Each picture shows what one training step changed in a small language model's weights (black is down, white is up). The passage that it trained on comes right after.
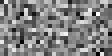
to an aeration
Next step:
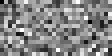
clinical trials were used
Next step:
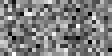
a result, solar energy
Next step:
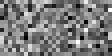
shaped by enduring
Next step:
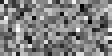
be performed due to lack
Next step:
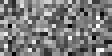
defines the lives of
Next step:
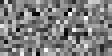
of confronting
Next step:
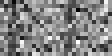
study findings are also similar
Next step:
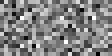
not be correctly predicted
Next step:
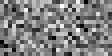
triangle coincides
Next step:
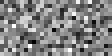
utilized to improve space
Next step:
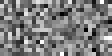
the daily rainfall events in
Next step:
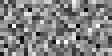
most popular in the first
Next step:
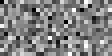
and had extended quickly
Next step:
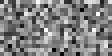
the Oculus
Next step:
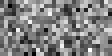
segment is usually the
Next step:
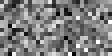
community leaders on the extent
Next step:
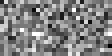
and not granite like
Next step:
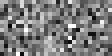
discomfort, social
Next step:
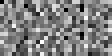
on the right into
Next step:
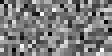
in school children from 10
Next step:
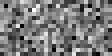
Lat) CHL
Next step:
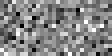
The post-harvest
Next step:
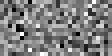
scads of war
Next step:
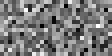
energy consumption, radiant
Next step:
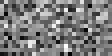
taken Russian education so
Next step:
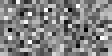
Method: Project images of
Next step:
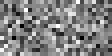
E-Learning and
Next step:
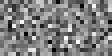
Interaction on Social
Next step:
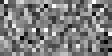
or the absolute range in
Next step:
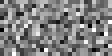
pulse, which clearly
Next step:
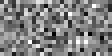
the low offtake
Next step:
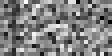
SM is a main factor
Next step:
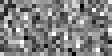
who have made a significant
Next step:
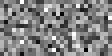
respectively (Table 1).
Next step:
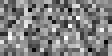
regard, we studied the
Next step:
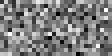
the fibre content of
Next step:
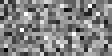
both groups (Table
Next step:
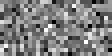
MS — RD1
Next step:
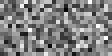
animals according to their body
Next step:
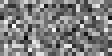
fairness; legal
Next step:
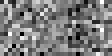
as execution time. A
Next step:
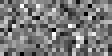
Detection". Nuclear
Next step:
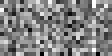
is the TSST
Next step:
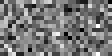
endemic areas.
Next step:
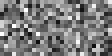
environment. These biotic
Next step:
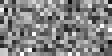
are two important basic measures
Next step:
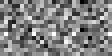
Design and methods:
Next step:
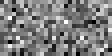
4 Risk analysis
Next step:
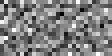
be eliminated, limited
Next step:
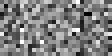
Blood pressure level
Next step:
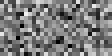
the burr volume
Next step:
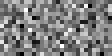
Cape. The
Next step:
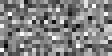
Publishers has
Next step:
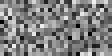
the 7th January,
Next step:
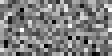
for combustion of
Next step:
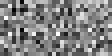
does one do in the
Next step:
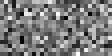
a conscious process
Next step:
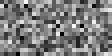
seedlings per variety
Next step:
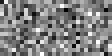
to the nodal
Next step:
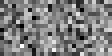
Imaz's theoretical
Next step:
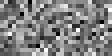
advantages for fish farmers and
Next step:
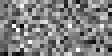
At this stage, an
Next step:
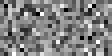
in both groups, administration
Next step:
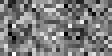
questions, methodology aims.
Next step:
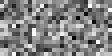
drilling practices for oil
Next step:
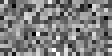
being built between the University
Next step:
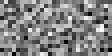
allowing for the minimum
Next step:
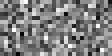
silica gel
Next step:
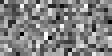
Institute for Gender
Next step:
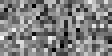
has fallen since
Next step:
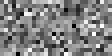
a series of carefully
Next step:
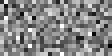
be of little use to
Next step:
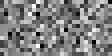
lines of messages that are
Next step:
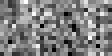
hybrid power plant is made
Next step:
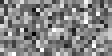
and they also represent reduced
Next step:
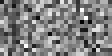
State References to
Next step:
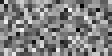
fishing pressure on
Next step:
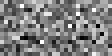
becomes typical in the
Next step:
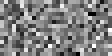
rise of 8.9
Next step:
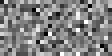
and its sign gives appropriate
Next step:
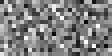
for pest control.
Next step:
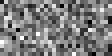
or NDHA)
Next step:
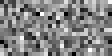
in animal production is
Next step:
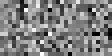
and their constituent
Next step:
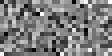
in huge economic losses
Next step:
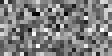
of value creation from the
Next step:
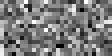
particle growth with increasing
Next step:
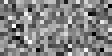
more challenging case of a
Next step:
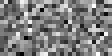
collide with the
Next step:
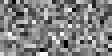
table for ideal electronic configuration
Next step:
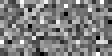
decreasing freezing temperature
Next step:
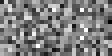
for Criminalization
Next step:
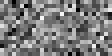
role in ensuring the technical
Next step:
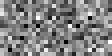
If $A_j
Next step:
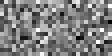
that the explained variation in
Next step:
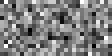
more skilled farm
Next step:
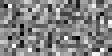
A misty
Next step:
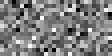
role in addressing global
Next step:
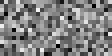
between 15 different categorical
